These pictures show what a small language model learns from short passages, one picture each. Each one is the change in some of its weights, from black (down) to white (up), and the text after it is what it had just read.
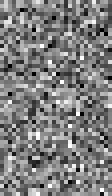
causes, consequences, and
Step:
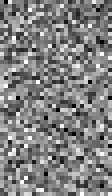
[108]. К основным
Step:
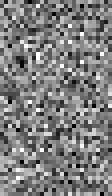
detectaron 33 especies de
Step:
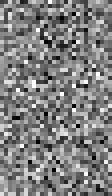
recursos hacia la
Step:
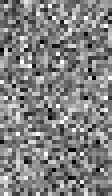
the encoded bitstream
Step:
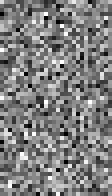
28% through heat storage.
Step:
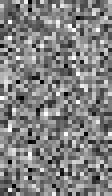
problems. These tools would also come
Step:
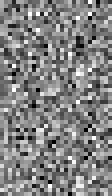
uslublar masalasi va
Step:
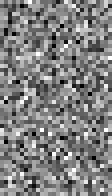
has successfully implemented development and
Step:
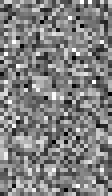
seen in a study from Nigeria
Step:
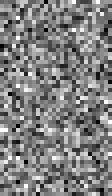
such as in pharmaceutical,
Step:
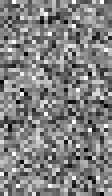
semilla aleatoria
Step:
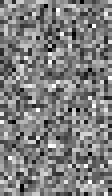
this paper I claimed that language
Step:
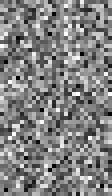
o'qitish turlari,
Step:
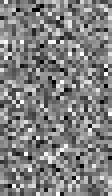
of basic solvents (B)
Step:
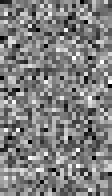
sóz etilgen.
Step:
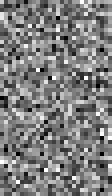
game. Independent of the
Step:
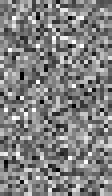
Software (KFN,
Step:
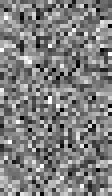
ist dies invers zu Methode
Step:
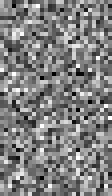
tub o'zgarishlarga
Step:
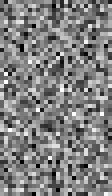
Disciplina A disciplina
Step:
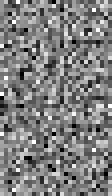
Cristina Cunha
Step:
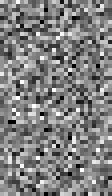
been logical, although there is
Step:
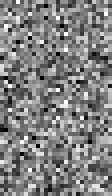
57% rated on point scale
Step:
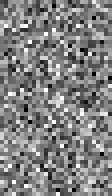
termasuk dalam capaian
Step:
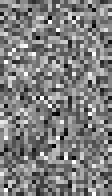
the CMIP5 Experiment
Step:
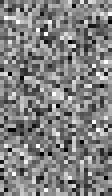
FAIR Data Austria 5
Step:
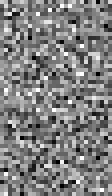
request): - [Typing
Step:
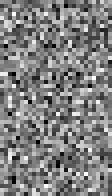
voltage curves. Figure
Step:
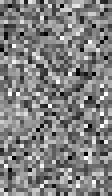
darslarida kreativ
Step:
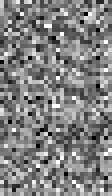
korrekte Erkennung
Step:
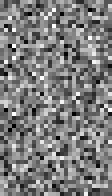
ekologik ongini
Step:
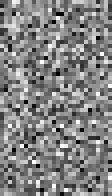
[4]. Важливими
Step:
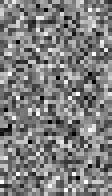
ekanligi aniqlandi.
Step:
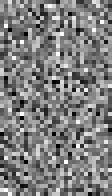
Figure 6: Comparison of
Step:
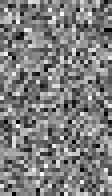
There is need an analysis of the functional
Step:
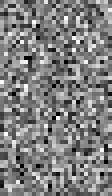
and good for all the others
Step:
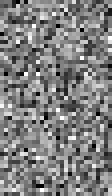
обитания, но
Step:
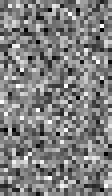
acceptable scientific standard.
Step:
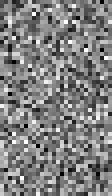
a oportunidade da conservación da
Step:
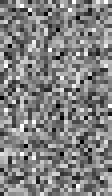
of Glory; was relevant at that
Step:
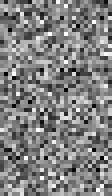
ionospheric D region
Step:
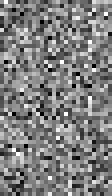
The PU paint content of the
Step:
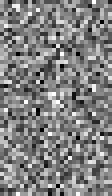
void content of 3.3%.
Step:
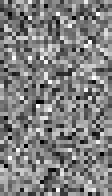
faptul că minorul
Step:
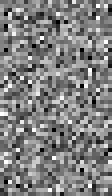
pueblos ancestrales de
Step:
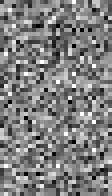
maydagi “Respublika
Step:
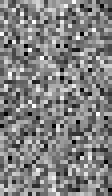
на широкі прошарки
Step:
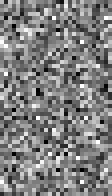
considered in these calculations as they are not
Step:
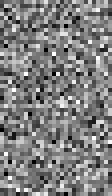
alimentação saudável, da
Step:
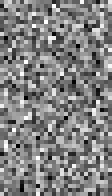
Berdasarkan nilai
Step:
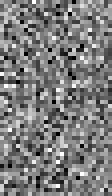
предметів для їх
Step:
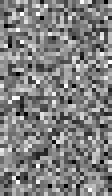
multiplier and the RCA active
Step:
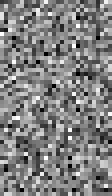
it had been able to maintain its
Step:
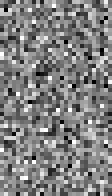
judo etilgan shoir
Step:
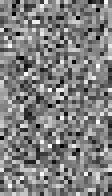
сравнение этих
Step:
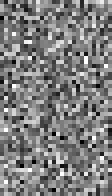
said: 'Never before has
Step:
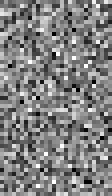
conductance (Λ_0)
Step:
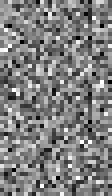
diferentes regiões e articulada
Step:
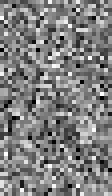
se haya indicado que estos
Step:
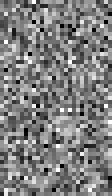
new drug product, including any
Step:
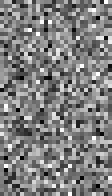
students think they handle THE
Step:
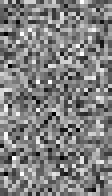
transmission. Transplanted
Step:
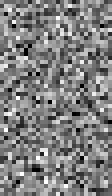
was the commonest organism identified in these
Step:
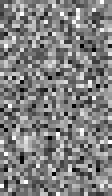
You usually breakdown
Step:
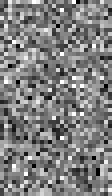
institutions such as hospitals assessing
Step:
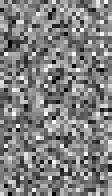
multidisciplinar y su amplio
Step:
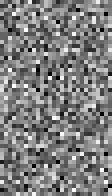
aplicadas ao longo deste
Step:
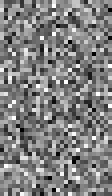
va transport aloqadorligi ham
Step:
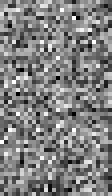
Andijan, only about two
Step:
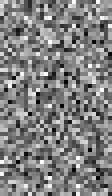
etiladi. Metodning
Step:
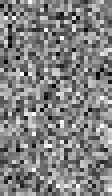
pharmacists, hospital
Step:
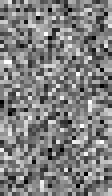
conducted in April 2017 and included
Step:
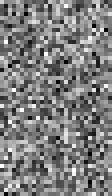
estructuró su intervención en
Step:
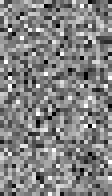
learner, not vice versa.
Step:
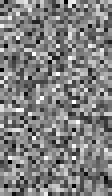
четко определен
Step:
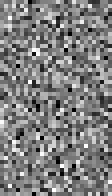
MSW management services decreases by
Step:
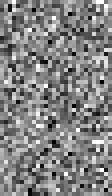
consiglio di famiglia
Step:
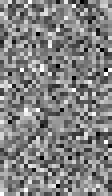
frequency since more RF energy is required
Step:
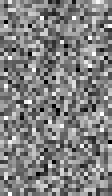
desarrollo económico
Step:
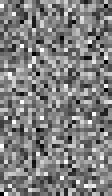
Shaxsning ma‘lum
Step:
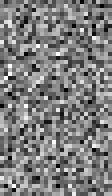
yetkazishi mumkin
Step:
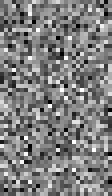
data Results: The majority of patients
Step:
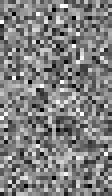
grupal, en la obtención del
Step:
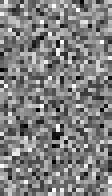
каждый день,
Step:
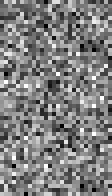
first breakwater group is
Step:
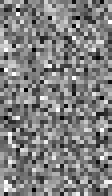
a theoretical model will help visualize
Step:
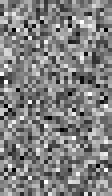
Comprender la complejidad de la
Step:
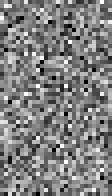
the participant preferred English.
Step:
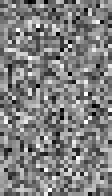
of 30 organisational competences.
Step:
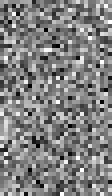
an error occurring at a
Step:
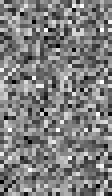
en su investigación sobre las bases
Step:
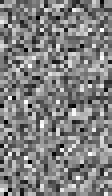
гігантизм і
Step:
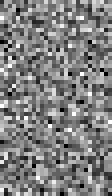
Mg^{2+} in pure
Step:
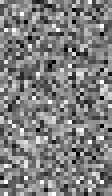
have a training or an enrollment
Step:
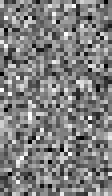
probability distribution of the fatigue
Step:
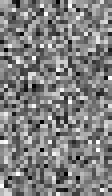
свободы на срок до
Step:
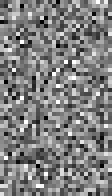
росія вдерлася
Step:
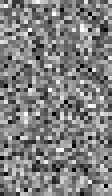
when m is odd. Fig.
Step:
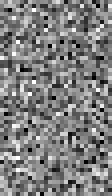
acetaminophen solution had the
